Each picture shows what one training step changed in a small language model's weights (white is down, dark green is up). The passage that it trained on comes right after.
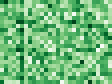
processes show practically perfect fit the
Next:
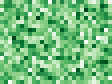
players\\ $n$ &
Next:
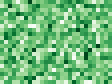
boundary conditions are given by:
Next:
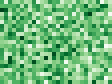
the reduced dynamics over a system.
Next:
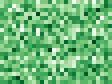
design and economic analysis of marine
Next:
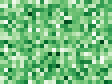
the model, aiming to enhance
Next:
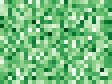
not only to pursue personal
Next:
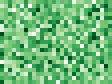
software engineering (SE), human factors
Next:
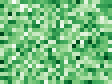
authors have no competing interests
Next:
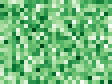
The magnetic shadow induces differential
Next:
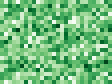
problems. Surgical removal
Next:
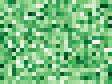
publications on papers used as a medium
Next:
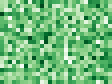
ethnic or ritual
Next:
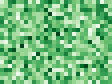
in their vicinity.
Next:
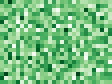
Figure 5. *Labeo
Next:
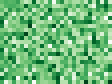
time grid points containing events is
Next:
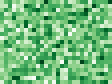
Commons, and widen
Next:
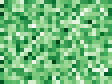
underutilization of human capital
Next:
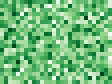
along the positive $c$ direction
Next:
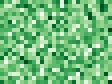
their work. It's a kind
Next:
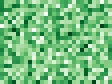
of a single simulation, thereby
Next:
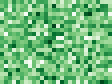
the framework of SUSY
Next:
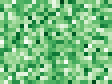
For a graph $G =
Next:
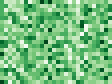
limb fractures,
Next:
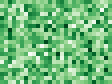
and has an extensive documentation.
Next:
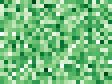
Industrial Index from 2012 to
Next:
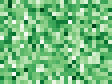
in health information systems. To keep
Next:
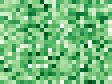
the $PF$ occur at
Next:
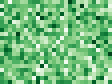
E4 value indicates a higher content
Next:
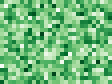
Often way, how to
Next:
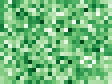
- 1$, the above relation naturally
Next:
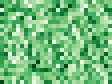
is a worldwide health complication
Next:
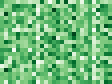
performance based on two evaluation models already
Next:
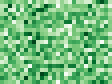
for the information and the views set
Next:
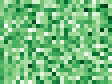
before using the clustering algorithm. I
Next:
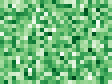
measured using omega scans
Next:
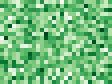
top quarks at the LHC and
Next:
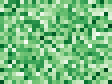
transmitted microwave power
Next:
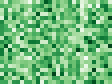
Environment The physical or virtual environment and
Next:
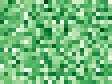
channel competition and signal interference. As
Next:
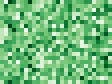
non-unique problem and
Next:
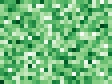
of carrying out low-resolution
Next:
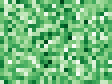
controllably alter their optical
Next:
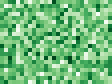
had a difficult airway.
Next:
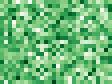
image analysis. In recent years,
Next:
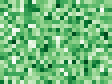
Further, the pion condensation
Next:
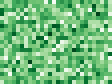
lead rest frame is given by the
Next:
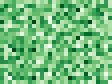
flux fluctuations as resulting from thermal fluctuations
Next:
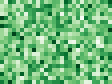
to accommodate them.
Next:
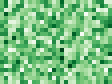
& 64\\ Max Async
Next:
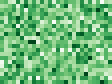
in adjusted mean scores of
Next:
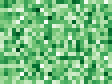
We now find that there are
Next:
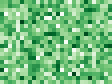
are rural planning, environmental
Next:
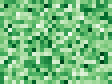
24 °C and in term of
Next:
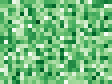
students. Researchers,
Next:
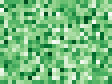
takes place at the Bose-
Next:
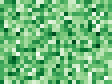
partitioning behaviour of elements as a
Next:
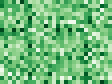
accuracy of all these approximations will
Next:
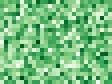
of an Incoterm so
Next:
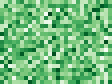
disordered materials for optical
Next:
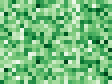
to DOD controls, in
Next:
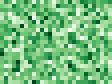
where $k_c$ is
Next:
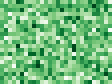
uniform branch (shown in
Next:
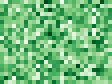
insights into surface integrity and improve
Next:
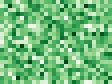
given by:\footnote{Note
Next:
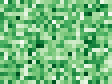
the unique technological properties can be
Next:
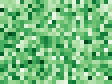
a Hall-bar geometry by
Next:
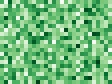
the paramagnetic phase I. In
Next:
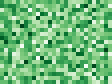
offsets from the pulsars
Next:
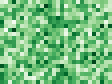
[11]. The aromatic
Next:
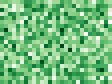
buffer, 1ul of
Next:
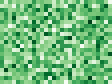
SD and ID MA from AA
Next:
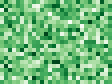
It provides actionable insights for
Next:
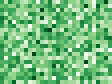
standardized protocols and guidelines for
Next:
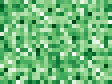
built an infrastructure cloud computing using
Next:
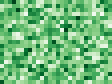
responses shows that people abuse
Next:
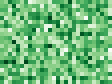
direction of polarization rotates due to
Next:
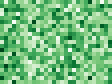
of manpower resources by 2035
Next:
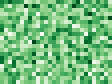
trigger one of two possible
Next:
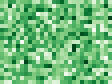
selection effects, such as the fact
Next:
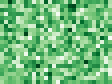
decay. We find that the
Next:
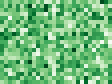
both the heat propagation and temperature distributions
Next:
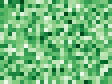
in particular theories coming from various
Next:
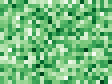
latter necessitates the control of
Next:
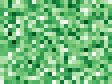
latter. The structure of the
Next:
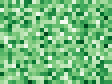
crack arrester were
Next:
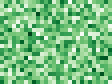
Turkey and 513
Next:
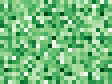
unit area. Estimated
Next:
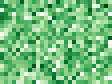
two products in the learned visual
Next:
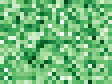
times faster than on Altix
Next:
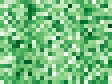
other hand, the number of
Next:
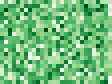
the inner core. The minimum of
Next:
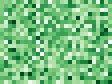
Kossa staining
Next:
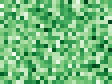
(A) anode and Al
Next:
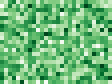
inherent to the distribution of photons.
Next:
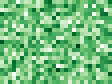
Materials and Methods Study design and
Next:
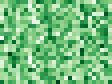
and that ultimately refer
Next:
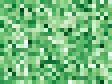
pandemic has extremely caused massive
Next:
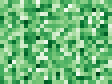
and media concentration with that of the
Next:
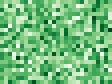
wounds. Neem is
